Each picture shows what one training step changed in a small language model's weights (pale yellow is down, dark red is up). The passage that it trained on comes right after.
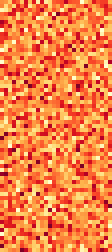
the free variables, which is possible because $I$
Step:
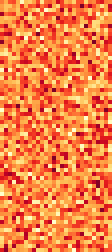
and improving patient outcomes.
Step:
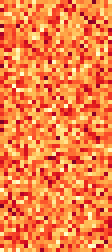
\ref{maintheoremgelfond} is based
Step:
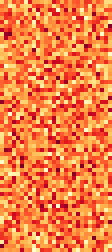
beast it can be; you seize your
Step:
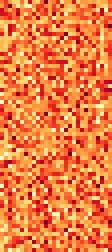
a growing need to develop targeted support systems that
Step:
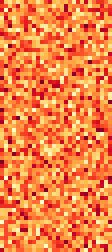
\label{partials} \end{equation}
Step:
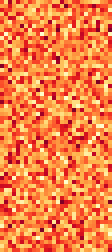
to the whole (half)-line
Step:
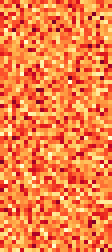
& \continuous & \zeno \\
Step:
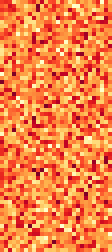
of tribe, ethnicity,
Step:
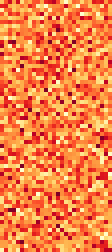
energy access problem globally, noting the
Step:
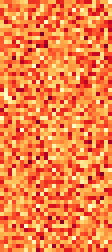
approved the protocols for data collection
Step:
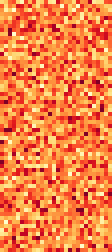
***Report on the final release
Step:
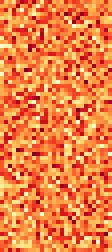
This is a physical requirement and is there to
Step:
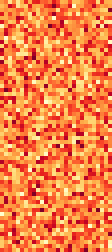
PNJ of a dielectric
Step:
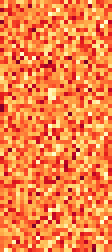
dr \bigg)\\ \\ \displaystyle \leq
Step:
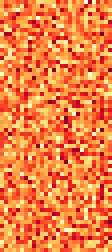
is a point of this conormal bundle which does not
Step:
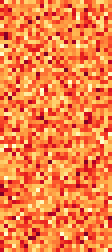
three moles of alcohol in the presence
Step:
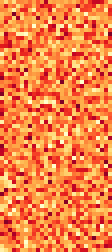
the geodesic $\alpha_n\subset
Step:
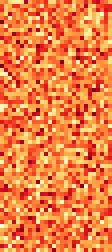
effect of controlled environment and optimum seasonal
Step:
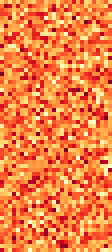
in K-S(2001) we only need
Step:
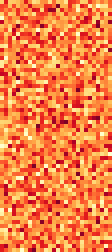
Intelligence and the Personalized
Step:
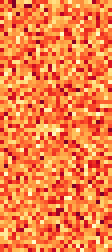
models and the `ground truth'.
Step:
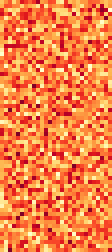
to reach global net-zero CO ₂
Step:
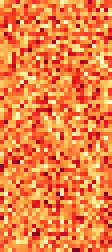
is {\it torsion-free} along
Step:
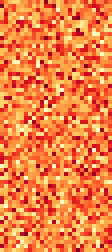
transition} We study the Stokes
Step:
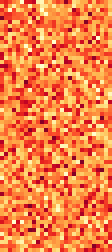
relevant to better therapeutic intervention
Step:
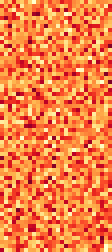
Alliance laboratory, the EU
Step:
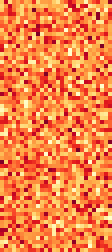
$n$-person dynamic model based on an
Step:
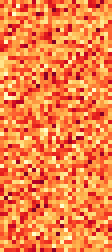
that big house in the town.
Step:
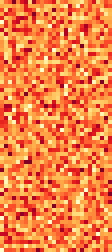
introduced at the beginning of this section is
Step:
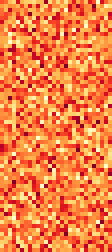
explanation of a black box model might
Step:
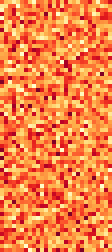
found a different function in the same representation space whose period
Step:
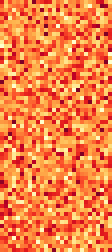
the chi square method was used through a
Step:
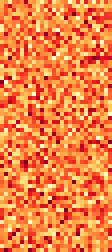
pullback of $h$ given by
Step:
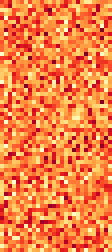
parts \begin{align*} I =&\ C
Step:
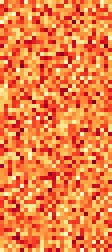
that if $p$ is a self intersection point of
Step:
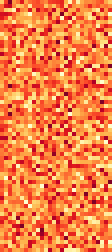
forward to you showing me a rich and
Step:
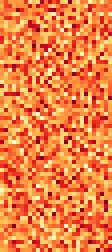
Phenolic resins formed from phenol and
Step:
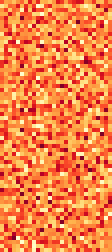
duration and intensity of exercise, there
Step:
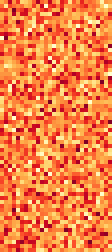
of polycarboxylate-based
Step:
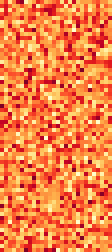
\mu_j \mathcal{U}_j
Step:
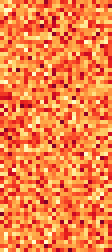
defined in (\ref{hat phi}).
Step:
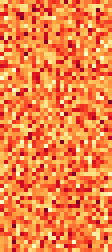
For $m\geq0$, we have
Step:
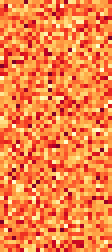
formula of the extremal solution $\phi$) is
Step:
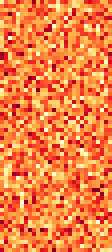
an order $\prec$. The following result gives an
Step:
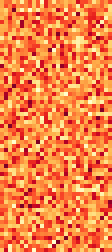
head and splashes of white on
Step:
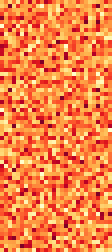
defined is the guidance for how to give the
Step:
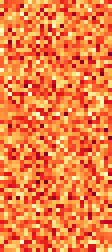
tensile rupture strain for
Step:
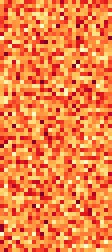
mediating mechanism through which technostress
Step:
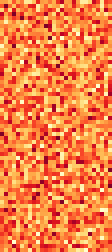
machine with random disruptions. \newblock
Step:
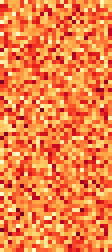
the same geometry, where $s \in
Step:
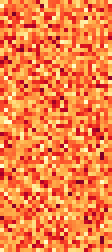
must verify their research hypotheses on the basis of
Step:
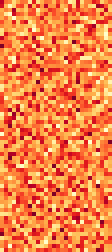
to be responsible for lung cancer,
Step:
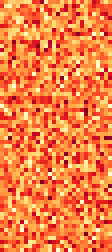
Interest There is no conflict of
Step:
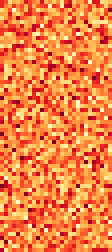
statements are equivalent. \begin{enumerate}
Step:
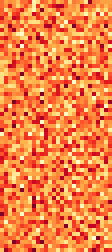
both flat and curved boundaries with various
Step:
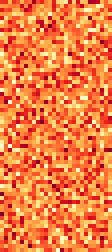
used to describe these lesions which are
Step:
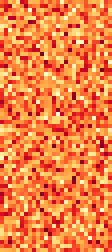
Vs Rosuvastatin on
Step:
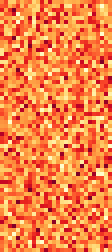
1$ min, and the measurement error
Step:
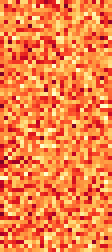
pseudo-monetary objects, as
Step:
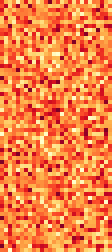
\end{split} \end{equation}
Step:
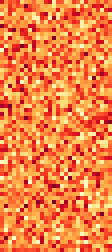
$g(t)$ are differentiable at
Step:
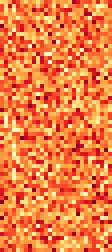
proof of Theorem \ref{main1}, we obtain
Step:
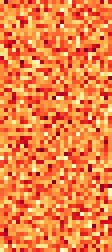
was found to be 2.84 in the
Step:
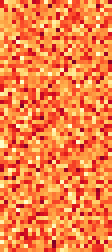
characterized by reduced teeth and even lacking
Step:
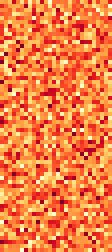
Since $\theta$ is closed, the distribution
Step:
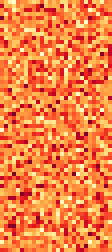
j$ consists of i.i.d. random
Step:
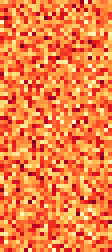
where we set $\F_{\lambda}=\Ker
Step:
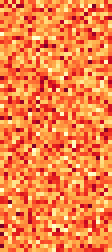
F_{\le 1} \subset \mathbb
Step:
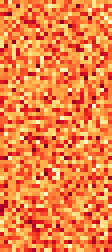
occur for separable AF-algebras. One
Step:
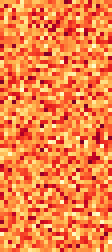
impacts of three key systematics: those
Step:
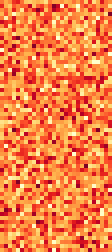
piggeries where farm workers wear their
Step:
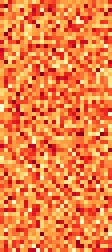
and GnRH to synchronize
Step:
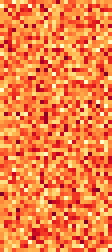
form in order to emphasise connections
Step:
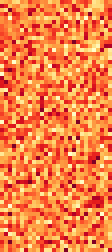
program $(\cp)$ is defined as:
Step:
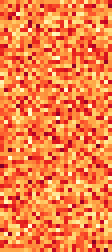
WHICH PAYMENT
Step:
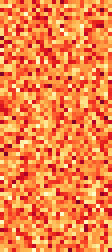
tags: Christian,
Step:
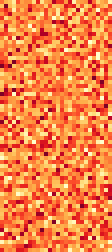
According to Buhalis and
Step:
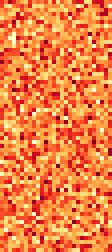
with the system considered. In all instances,
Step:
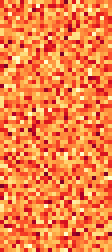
[resp. $\Hyper {\b
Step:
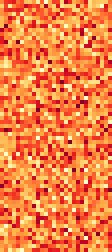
of methods that use variants of direct optimization methods
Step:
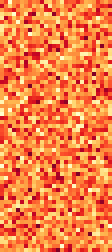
{\it isotropic scaling} if,
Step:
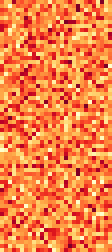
a 12-item questionnaire applicable
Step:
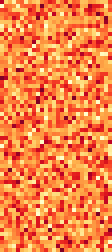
deriving components of market pressure or weights
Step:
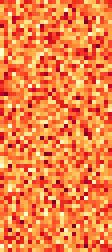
exists a contact embedding \[ \big (
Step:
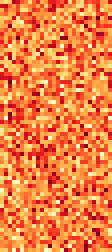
\in R^{r \times m}$ are given
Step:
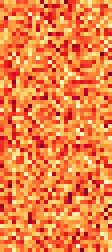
of the NDVI values might be used for
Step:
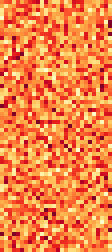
one may hope to define $Z_3$
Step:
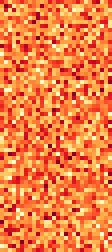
processing of construction waste, which will allow
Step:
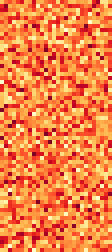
the foundation for starting a business, because strong
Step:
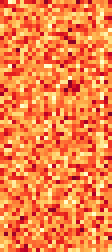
Brazil Pinghan Liang
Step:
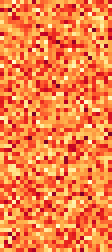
EVs x x - Collected
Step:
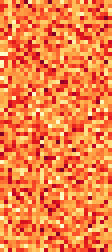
\end{abstract} \section{Intro}
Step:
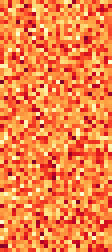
and $x$ (cf. the proof of Lemma
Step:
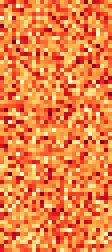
e-cars for employees or
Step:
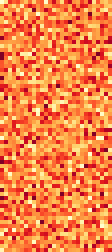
Southern College 29
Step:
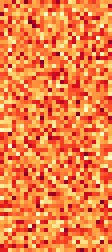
NLG systems and proposes to use a
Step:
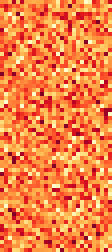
to influence the work reported in this paper Data
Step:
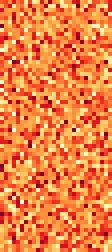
less than $0.001$ is achieved
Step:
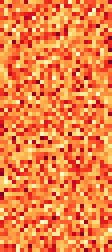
by starring the components of the direct sum) if
